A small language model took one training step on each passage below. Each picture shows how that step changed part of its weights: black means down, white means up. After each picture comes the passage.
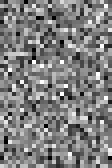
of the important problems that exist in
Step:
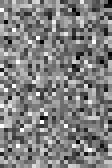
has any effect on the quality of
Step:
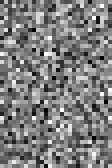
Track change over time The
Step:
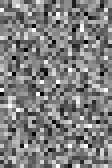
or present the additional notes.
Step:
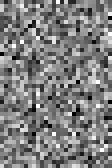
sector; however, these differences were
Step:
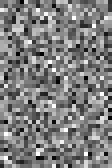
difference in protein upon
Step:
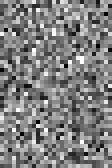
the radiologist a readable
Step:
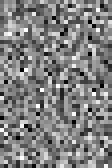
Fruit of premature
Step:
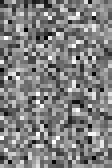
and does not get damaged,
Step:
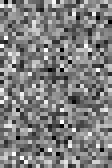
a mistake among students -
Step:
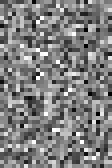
accurate methods involve the use of
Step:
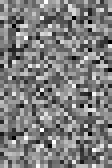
satisfaction, pharmaceutical
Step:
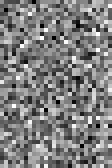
The proposed model, based on transfer
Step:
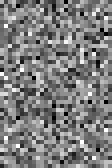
activation of the muscle
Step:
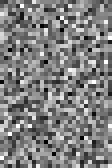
Check accessibility-
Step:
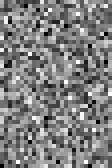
ultimately be published as a
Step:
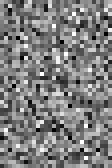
appeared in the previous
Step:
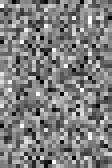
representations. It consists of
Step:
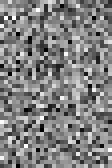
Nacional de La
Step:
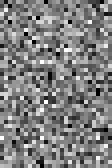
the body (26). Regular
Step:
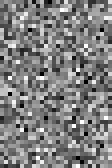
and AD-B contributed
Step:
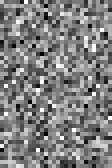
populated sites. Another
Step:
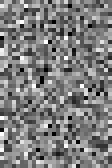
the equation eq. 15 is
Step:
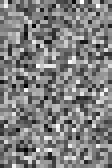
(9.5%) and health
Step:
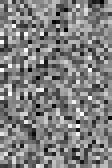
Sokin Okadi"
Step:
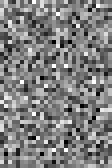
for various physicochemical parameters
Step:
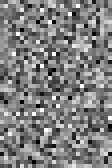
link between the brahmin
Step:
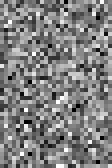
Concrete Ability De
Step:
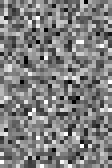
forecasts for a combination of
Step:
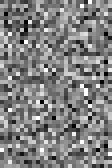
most of the old synthetic
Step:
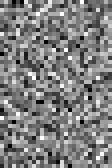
with those in smaller cities
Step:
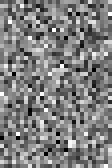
to this expression as trusting
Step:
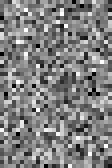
reputation internationally.
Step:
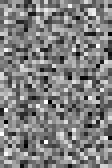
output variability and growth for
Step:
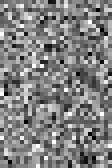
on the initial questions, it is
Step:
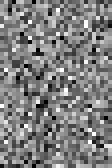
Overview of Web Data
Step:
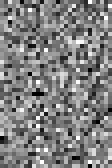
control and embedded system
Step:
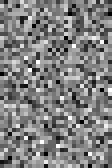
4 \times MIC). The
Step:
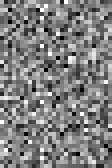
to the two experimental groups of respondents
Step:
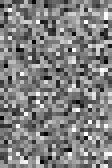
and findings revealed that attitudes
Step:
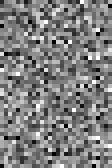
around ten nanoparticles are
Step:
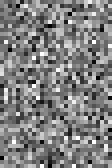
cost feedstocks because of
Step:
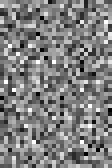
the relative level, we confirm
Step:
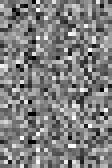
surgeries, and general
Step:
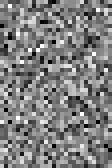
of the thermal conductivity of the
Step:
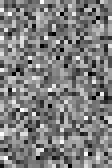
3 hospitals in
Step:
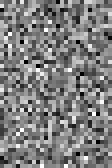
results help to identify some of the
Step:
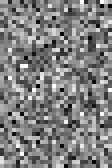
center, entrance
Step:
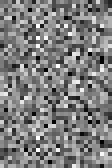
type of publication, and type
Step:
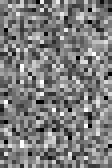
useful especially in the case in which
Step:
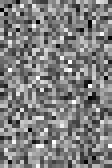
high-resolution techniques,
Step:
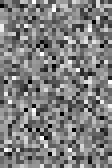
It moves from the object
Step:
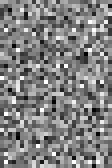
paralysis), greenish
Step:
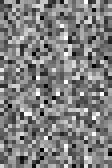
< \infty \quad
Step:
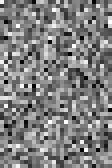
of the study groups Parameter
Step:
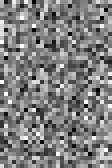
but not from biotype
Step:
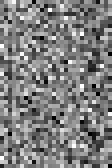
system. Various factors influence the
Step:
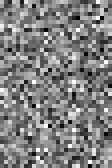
spotting opportunities; and
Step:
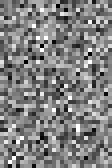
experience. Both IR and
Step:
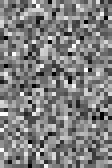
used in this study was ex post
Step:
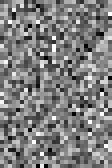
powder by direct compression method
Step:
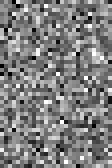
bonding are evaluated with this
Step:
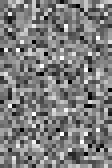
the ineffective length becomes
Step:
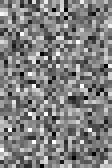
the aesthetics of the
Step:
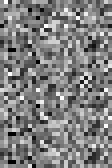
100% service level agreement,
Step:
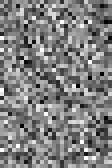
is aware of the communicative
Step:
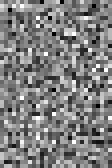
general systems theory, each component of
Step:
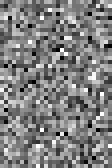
of 253 students, minimum age
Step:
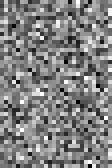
on Zacharia and Deen
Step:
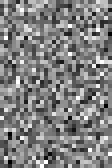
one particularly devastating aspect
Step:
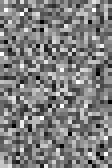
electromagnetic fields in
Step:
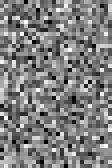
both groups (Fig 5F).
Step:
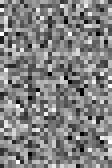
for each sample. Lead was
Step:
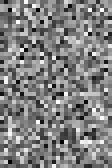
annually. On April
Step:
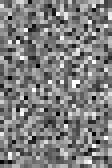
government took an early step and
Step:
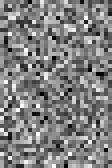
characterised as I-4',
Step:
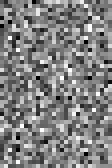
global score (Jackson and
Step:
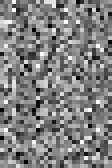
years job experiences in the development
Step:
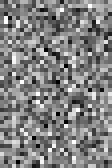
and fundamental importance given to educational
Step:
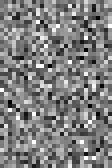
out, here the poet
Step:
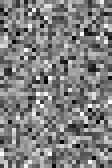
the precarious financial and
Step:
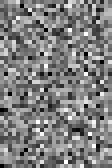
and ethical rules. Data
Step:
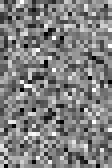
of faculty Assigned members
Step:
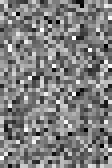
Fine (EF) sensing
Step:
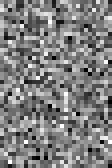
multi-component reactions
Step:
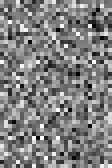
then processed by a processing
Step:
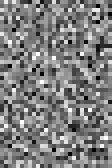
a sophisticated numerical
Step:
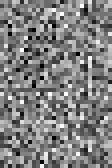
sustainable leadership predicted sustainable performance through
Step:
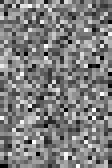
then all non-negative
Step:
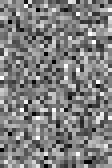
conditions. Nevertheless,
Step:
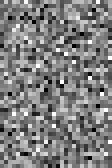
rapidly growing,
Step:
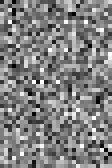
fiducials needed by
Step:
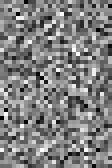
of the research scales The measurement
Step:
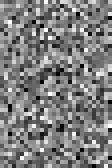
Arabic in universities. Based on
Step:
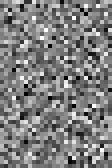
based on subjective criteria.
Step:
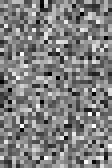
Trendline added only as
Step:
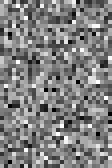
species were positively influenced by
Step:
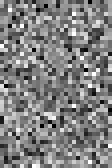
system's ability to detect the
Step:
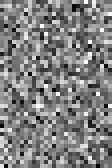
wonders of a dark
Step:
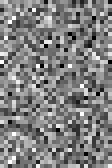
the CG. The largest
